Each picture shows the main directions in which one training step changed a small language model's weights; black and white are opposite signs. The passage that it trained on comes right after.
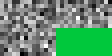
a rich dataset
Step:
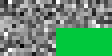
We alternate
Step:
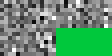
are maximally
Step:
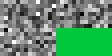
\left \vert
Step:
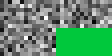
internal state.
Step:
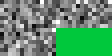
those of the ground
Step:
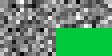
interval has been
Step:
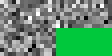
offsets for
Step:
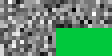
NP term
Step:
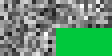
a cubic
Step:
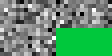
spacetimes in
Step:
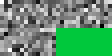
instrument on
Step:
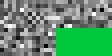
for this level of
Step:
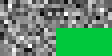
the glass
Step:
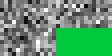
in low power
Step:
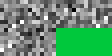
electronic absorption
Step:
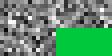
in sequencing
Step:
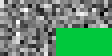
flow itself.
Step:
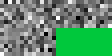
were removed from
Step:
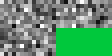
method, as shown
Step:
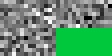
without any nuclear
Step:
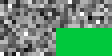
the other hand,
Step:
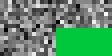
as the metric for
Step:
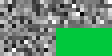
dashed curves in the
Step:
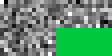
compute the
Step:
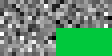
corresponds to the
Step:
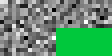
This procedure requires
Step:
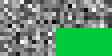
simulations. With
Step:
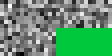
the following dynamical
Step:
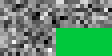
National University,
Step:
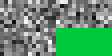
in the future
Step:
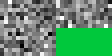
an abundance of
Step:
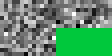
a significantly higher number
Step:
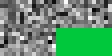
dominated by the
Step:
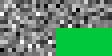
according to the
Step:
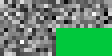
if the coupling $
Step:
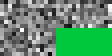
the $\beta$
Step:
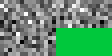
scheme. The
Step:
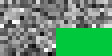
as vertical
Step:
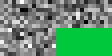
two individuals if
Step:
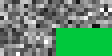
a role, a
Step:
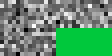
symmetric and asymmetric
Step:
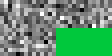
the system. The
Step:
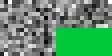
this point, the
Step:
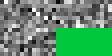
easily implemented
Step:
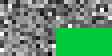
the effect of the
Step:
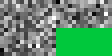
of the tensor
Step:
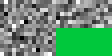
with boundary condition
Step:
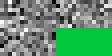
H. and
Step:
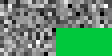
the construction is
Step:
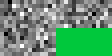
is optimized for
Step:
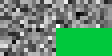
become large enough that
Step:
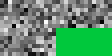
The total electric
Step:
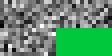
of a chance
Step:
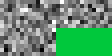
profile produced with the
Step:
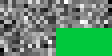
inside the
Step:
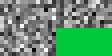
capturing the
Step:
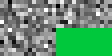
the strain is
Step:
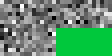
more junior
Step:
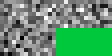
its estimate for any
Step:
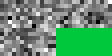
than 50), and
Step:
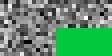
the accuracy and
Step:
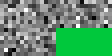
scenario in order to
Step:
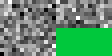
is sufficient to
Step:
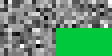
this paper,
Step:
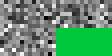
which corresponds to the
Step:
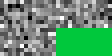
different abundances of
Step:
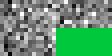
is to modulate
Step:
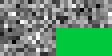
degenerate point,
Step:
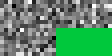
$s$ at
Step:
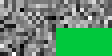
for Nuclear
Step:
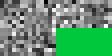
One scenario,
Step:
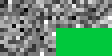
The second of relations
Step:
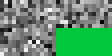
are inserted
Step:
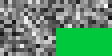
in this work,
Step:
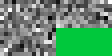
and focus on the
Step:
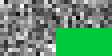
more varied sample
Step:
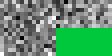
of the Research Institute
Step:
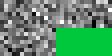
agree with those
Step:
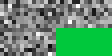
the transition between
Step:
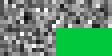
we perform a full
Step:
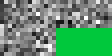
smaller value, an
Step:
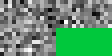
are in one to
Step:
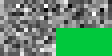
free energy is of
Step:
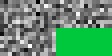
ensemble and
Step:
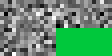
by the geometry of
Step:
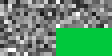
the Lagrangian
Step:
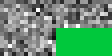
which underwent
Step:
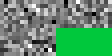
states are present in
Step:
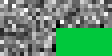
For the small
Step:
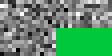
ordered polynomial function
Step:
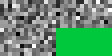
switching of
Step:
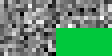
cas font
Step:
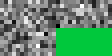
in the density of
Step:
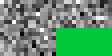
= q \pm
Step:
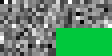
composed of
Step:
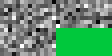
that wavelength at that
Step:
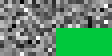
results for this initial
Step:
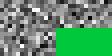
200 times the mean
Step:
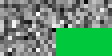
GeV as promised
